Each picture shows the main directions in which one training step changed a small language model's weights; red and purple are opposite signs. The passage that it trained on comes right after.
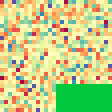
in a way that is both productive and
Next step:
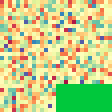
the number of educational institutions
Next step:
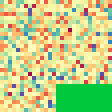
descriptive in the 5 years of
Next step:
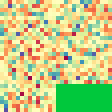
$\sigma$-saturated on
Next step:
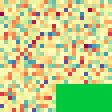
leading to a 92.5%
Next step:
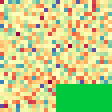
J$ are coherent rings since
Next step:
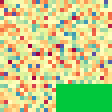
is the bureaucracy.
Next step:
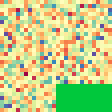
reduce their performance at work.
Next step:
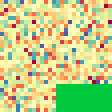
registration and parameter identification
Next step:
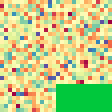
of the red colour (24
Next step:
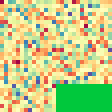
Source : GGS
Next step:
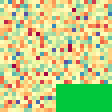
that some older literature
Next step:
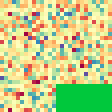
as Fig. 7 shows. In
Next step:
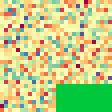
A restriction of the current result
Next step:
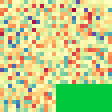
we shall use the following notation:
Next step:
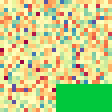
calculations involve the distance
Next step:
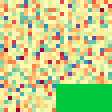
$\tilde{a} = \langle
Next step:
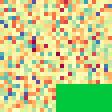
positive coefficients and possibly
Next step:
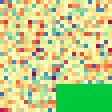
sets that we need will be defined in a
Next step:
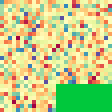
and $u\in \hat
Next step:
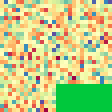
Harshada Mohan
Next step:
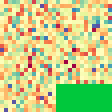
following simple fact. \smallskip
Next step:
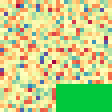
= \begin{pmatrix} p&
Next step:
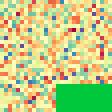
contact vector field.
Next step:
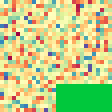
polynomial vector fields of a given
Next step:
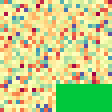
0\}$. \smallskip \noindent
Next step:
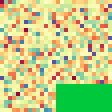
as intermediate results, and we
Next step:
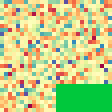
enabling the government
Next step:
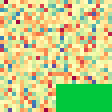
Murnighan, J.
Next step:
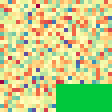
braids acts on the space
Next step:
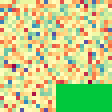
certainly by 2030. The
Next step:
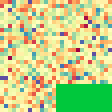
money and lose your
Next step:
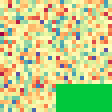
occupies a special place
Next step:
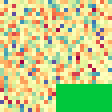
model (FOM) simulation
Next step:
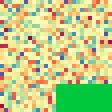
\beta)$ admits a
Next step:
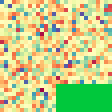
chemist for treatment after
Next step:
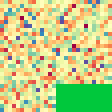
\in{\mathbb T},$ and
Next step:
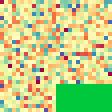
X_n} \ be the
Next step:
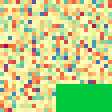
very well defined and measurable,
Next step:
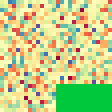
About half of the
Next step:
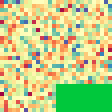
science and open innovation
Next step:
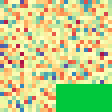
}\right) $. The second
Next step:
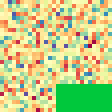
differentiation among the three
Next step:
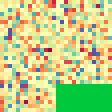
concerns and calls for
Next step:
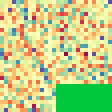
Report WORK
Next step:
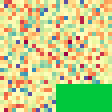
the 22nd Annual
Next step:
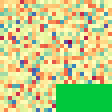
However, it must be taken into
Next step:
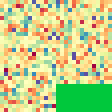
the degree of information disclosure
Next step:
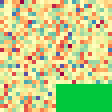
using social media as a teacher
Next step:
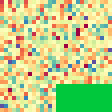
the role of the traditional
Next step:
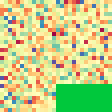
every edge $e$. For
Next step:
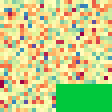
In all Fig. 1 Note:
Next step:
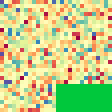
approximation is not exact as can be
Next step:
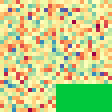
cocharacter $\xi$ such that
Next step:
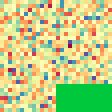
were for recording of processes of
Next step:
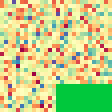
number of wastewater treatment
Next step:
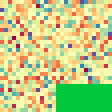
detailed crawl,
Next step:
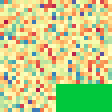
had three indicators. The first
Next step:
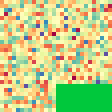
nearly perfectly
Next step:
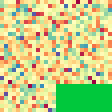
such as re-evaluating values,
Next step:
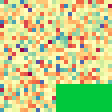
}\log\log N$. Let
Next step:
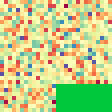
considered is “How to satisfy
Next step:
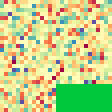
parties again to inform them that
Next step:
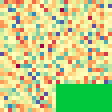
primary and secondary education in
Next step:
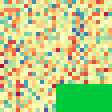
found throughout the
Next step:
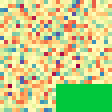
equality: \begin{equation*}
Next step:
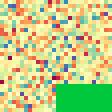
sports activities are
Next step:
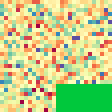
Si $\ph$ est une
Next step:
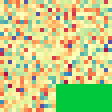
exists $x_k \in G$
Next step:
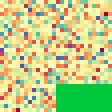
related to adaptive
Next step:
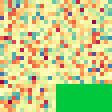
BCE the monsoon
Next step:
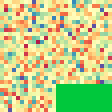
Spinosad. It was
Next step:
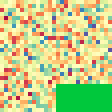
you think is
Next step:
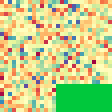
shtamidagi cry va
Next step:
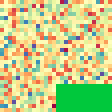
you want them to act
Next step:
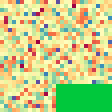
using the actor's output action
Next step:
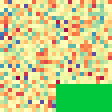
limited the application of
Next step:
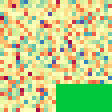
and in Euclidean
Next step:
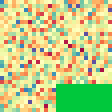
as well as other different areas of the
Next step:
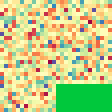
symmetry, where $q =
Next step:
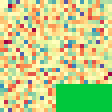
Suresh Sawant¹
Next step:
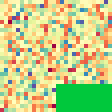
ships. The results were compared
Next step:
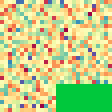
swelling and pus
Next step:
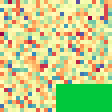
3: Decomposition of the
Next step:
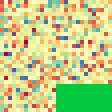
the people that were identified
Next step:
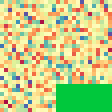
contained in $\langle \mu,
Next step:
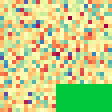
inclusiveness by creating a
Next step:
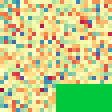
language education have
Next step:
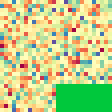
Hilbert modular forms has
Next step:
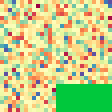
cells. II.
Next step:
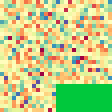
graphs with valency $k
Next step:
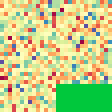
of novel therapeutic
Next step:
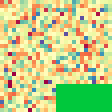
Based on these properties, Au
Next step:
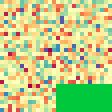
$\re^N$, respectively.
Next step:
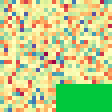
length for manuscripts is
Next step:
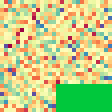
conditions holds: \ \ \ (1)
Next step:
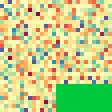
al. [8] implemented
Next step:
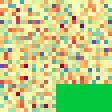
define software as a *group
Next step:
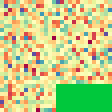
who needed an orthodontic
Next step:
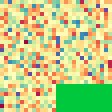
& a \end{pmatrix},
